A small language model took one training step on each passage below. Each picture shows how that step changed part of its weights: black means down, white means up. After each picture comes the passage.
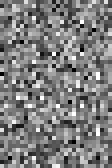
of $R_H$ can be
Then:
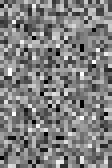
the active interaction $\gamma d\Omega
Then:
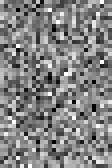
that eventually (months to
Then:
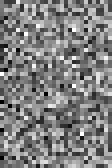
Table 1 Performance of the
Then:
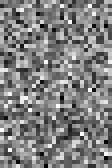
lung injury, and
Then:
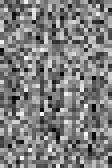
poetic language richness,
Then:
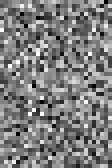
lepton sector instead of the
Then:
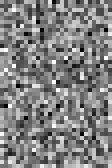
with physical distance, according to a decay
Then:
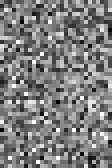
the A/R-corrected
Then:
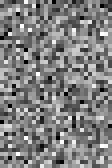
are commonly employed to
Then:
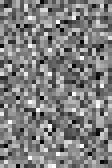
simulations. **Figure S1**.
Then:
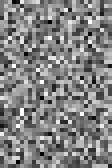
first stage in a \dr{}
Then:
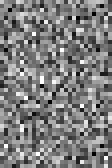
is a procedure of making adjustment
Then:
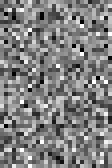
trace data through Mercury
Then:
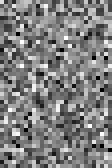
current in such a system. From the
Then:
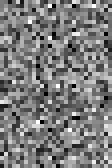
with H1a and H3,
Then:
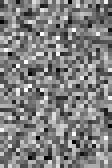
husk, cotton,
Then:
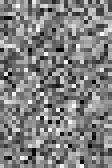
momentum is transferred from the shell
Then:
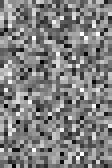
substantially sparser than
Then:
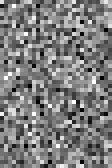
to the new shape. 5.
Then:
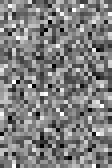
(VAS) for participants in
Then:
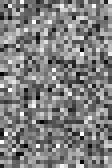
important to realize that the soft
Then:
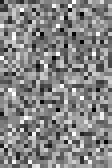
established, formalised and
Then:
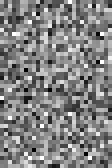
continued provision of multiple benefits
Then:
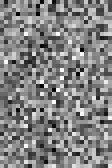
processing allows for the spread of
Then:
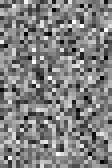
of real operation. According to
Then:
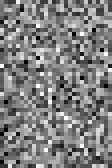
Table 3: Ramsay
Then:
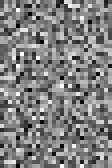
select a control period of one
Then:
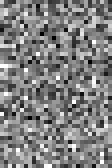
user [49]. In this study,
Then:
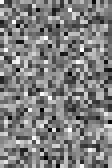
A2 – the presence of
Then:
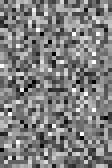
global peace-making.
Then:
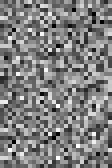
Author C M So Va
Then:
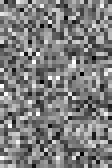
function as co-transmitters.
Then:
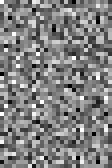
performed at $t_{2}$.
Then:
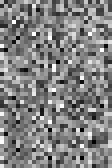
the balls with the same
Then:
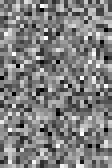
one, the ability of this specific
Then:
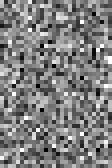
MDA level increased, and
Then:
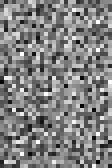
apply this framework to a central
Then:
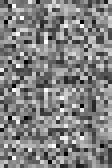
influence of transversal or body
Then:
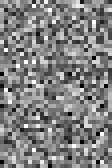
loads. In contrast,
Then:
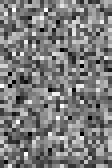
is observed in the arterial
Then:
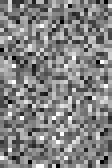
analysed by Budini et al
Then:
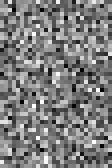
As excited-impurity wave
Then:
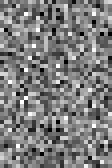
bacteria and fungus were
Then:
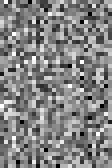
energies. Future measurements of the
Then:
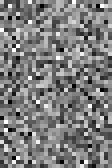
alluded to in the
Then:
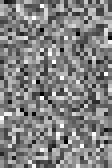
rule of law, corruption
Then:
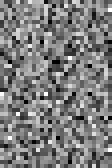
U2OS cells and corresponding
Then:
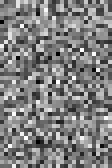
aim to identify particularly important areas for
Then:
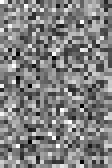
by the axial anomaly but
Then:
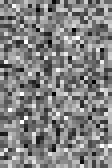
disorder and noise, are
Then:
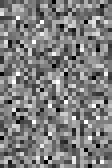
transition $Tr$ that maps
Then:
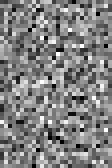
low energies ~according
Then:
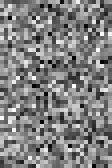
deployed and instantiated on
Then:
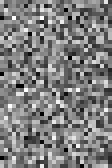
damping parameter, $\alpha$,
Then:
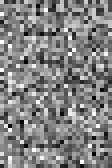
management practices on financial performance of large
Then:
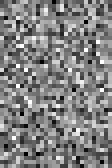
that change in required skills and
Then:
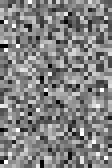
associated with the~PV with respect
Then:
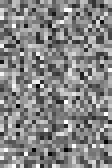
serum PCT levels, were
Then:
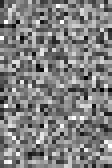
cough hygiene
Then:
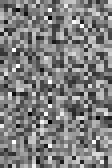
the products of artists with
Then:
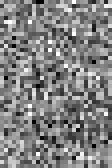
mean-field like until very close
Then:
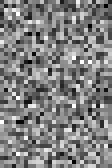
use to mitigate
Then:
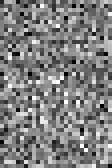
predict that the densest regions
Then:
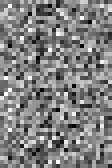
slightly better with the retarded
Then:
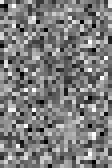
to atomic nuclei. In this
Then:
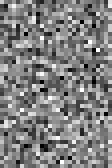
to radiation pressure force, we
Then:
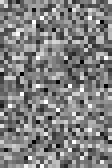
orbital excitation, a
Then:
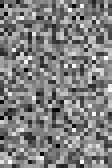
the column gave an
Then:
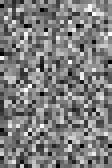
Sun and the planet, moving
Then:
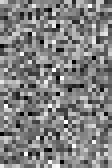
first order is able to be described as
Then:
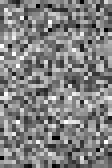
proceeding, we pause here
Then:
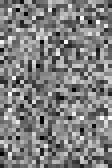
the odd and even SMP
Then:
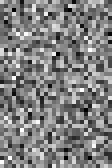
anonymous referee for
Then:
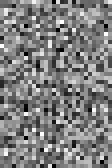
strip of the pantograph
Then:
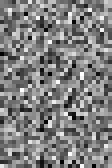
BCKD solution may not correspond
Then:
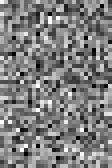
decision-makers, which
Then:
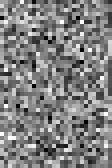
10.4$, which is consistent with
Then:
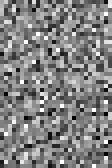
exhibits strong Rashba
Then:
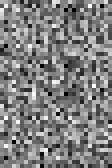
policy effects for employee productivity;
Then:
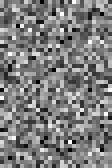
for equilibration and an equal
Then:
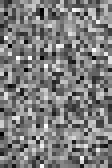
amicably CSR7 We
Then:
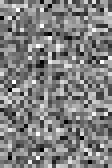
dancing highlighted with a
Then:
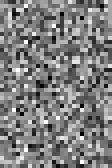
of the project – Ivan
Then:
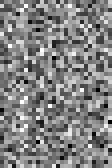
of Michigan} }
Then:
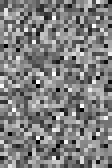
explicitly calculate the optimal
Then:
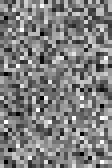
This requirement exists in
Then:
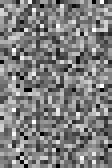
and do not power observable
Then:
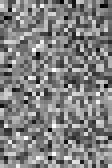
Then, it is reasonable to assume
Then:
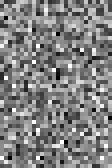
more common among participants with high stress
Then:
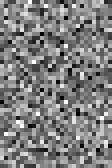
15, which had a height
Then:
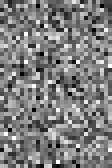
large amount of asymptomatic
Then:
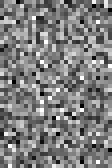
input at the left arm.
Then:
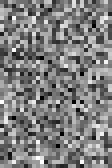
the morphemes they are
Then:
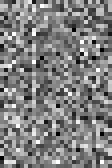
So for a convex
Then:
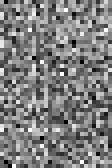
public services closer to user needs,
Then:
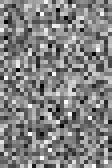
expressions overlapping with
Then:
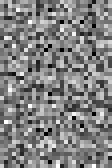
be discussed in terms of statistical
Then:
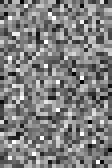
features a 3D view that supports
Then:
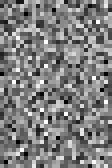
a systemic, holistic,
